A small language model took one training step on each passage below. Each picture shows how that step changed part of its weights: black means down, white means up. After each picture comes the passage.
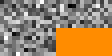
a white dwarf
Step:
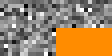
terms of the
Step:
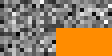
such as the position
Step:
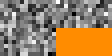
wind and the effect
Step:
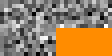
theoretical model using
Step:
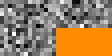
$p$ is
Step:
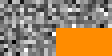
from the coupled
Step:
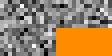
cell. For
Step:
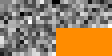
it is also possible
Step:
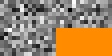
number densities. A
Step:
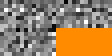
connection are independent of
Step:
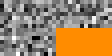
in strong interactions,
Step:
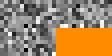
in the GRB
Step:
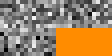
oscillation start time,
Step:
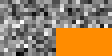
contains video
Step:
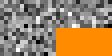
in a dispersed
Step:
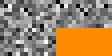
the structure is
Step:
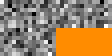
Robb and
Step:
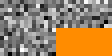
the predictions. We
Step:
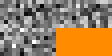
magnets, one
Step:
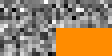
determination methods and the
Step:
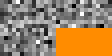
have been given by
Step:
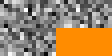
Fermi surface).
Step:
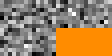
note that for
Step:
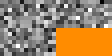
the neutrino energy and
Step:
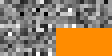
and nonadiabatic
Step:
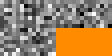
above solution is:
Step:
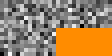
noise in the
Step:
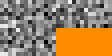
scattered by simultaneously
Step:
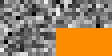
model is preserved
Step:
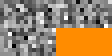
UV spectral slope both
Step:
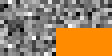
was standardized.
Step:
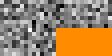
least two.
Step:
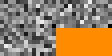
a repulsive
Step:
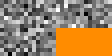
a solution does not
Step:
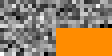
order to identify heavy
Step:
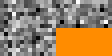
is unclear,
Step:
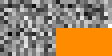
of asymmetry has been
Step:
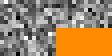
given an ensemble of
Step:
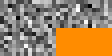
of "things
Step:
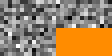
to its respective physical
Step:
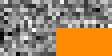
of interest includes
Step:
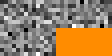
a small proportion
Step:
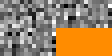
does not decrease
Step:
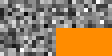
strategies influence the
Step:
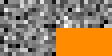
secondly, in
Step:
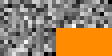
of several physical and
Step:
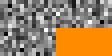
portions of the
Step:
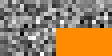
in comparing different
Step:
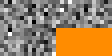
pixel mesh)
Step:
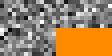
fact that the
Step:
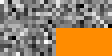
following identifications:
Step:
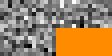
recorded (using
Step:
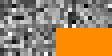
not contribute to the
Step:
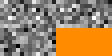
matrix between random vectors
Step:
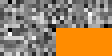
fluids interacting by
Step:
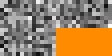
that the analysis follows
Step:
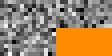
time for the
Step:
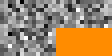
integrated luminosity of
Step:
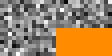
the three lines at
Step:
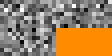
galaxies are shown with
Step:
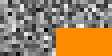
theoretically the
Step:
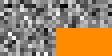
of the electrode
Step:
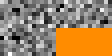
interfaces. In
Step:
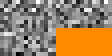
and simulate events
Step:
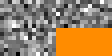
two sets of
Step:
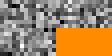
become larger in
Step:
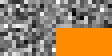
fields ${\bf
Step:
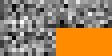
high, about
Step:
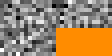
et al.
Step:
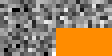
the measurement device\\
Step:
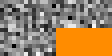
course two more
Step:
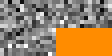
cone yield between
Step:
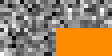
system deployed
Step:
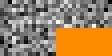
are special because they
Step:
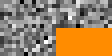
can, in
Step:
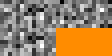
peaks at increasingly
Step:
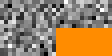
trits. The
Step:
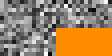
us with the
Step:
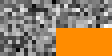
domain is located on
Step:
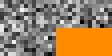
made though different
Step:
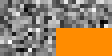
for $\pi$
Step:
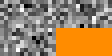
in a solvent
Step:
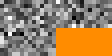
The eigenvalue is
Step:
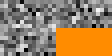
spectral variability using deep
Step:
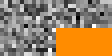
in mass action law
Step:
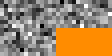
is a useful order
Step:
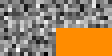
the force on a
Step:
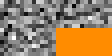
find out that the
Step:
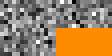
is given by
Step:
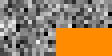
joined by
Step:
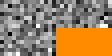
more restrictive limits
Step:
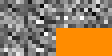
In this review I
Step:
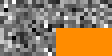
\lambda \\ a
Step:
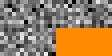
UCDs with
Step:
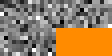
0$ then leads
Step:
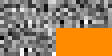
YAGO of
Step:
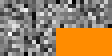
commonly referred to in
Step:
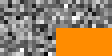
to a propeller
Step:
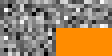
data rate. This
